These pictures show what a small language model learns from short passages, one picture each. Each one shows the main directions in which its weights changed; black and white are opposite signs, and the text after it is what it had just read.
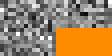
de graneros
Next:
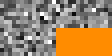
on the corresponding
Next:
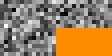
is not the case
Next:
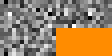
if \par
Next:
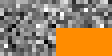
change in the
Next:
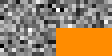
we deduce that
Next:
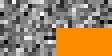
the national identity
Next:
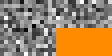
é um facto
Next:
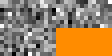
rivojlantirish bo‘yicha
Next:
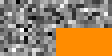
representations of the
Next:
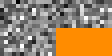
OF DENTAL
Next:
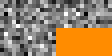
that \[ \inf
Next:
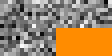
a particularly useful
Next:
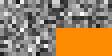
una de las
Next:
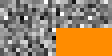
measure in question.
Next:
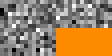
to check conditions
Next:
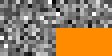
a right inverse of
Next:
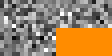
procuratore della
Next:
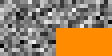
the fact that
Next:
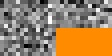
dalam tuturan
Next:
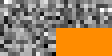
discovered these
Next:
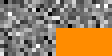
if we choose
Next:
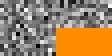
express my
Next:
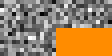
Evidence from
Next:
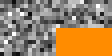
that appears in
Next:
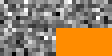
pass through cone
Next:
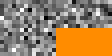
community of mathematical
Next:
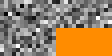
the event of
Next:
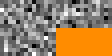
of $\Gamma$
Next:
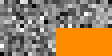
two normal faults
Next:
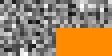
$ \Lambda $
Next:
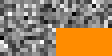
to calculate the
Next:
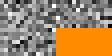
implies a singularity
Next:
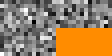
Theorem is true in
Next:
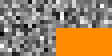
\phi)$ satisfying
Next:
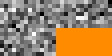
can see that
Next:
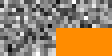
Cartesian coordinate
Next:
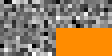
$x$ and
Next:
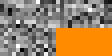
i \leq
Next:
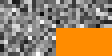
compact operators ${
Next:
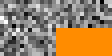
nonlinear shallow
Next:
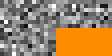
Daten und
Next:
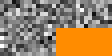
using manual
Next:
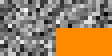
the following fact is
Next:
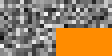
tomonidan tashkil
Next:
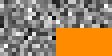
yang kuat,
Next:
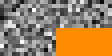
has no solutions over
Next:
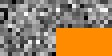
circle by
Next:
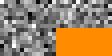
o unidad
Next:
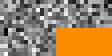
we direct the reader
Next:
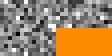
will be classified
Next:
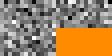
situada que
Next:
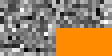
both trivial after square
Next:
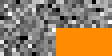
we may therefore assume
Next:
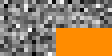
= \half
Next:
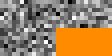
bilan birga
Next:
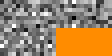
The process will
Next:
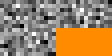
support doesn't
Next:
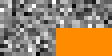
y de las
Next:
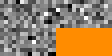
forma básica
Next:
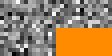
category of formal
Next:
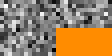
eigenvalues, the
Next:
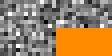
to preserve
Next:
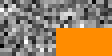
some $\mu
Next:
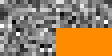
Theorem 1.6
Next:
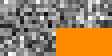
abstractly with
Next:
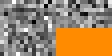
de suas
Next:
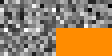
его общественно
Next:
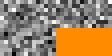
the translational
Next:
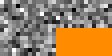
the spirality
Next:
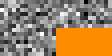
that come from the
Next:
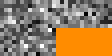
relação a
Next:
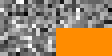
harmonic mapping of
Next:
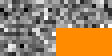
à consecução
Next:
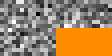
argument of the first
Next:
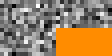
tayyor ona
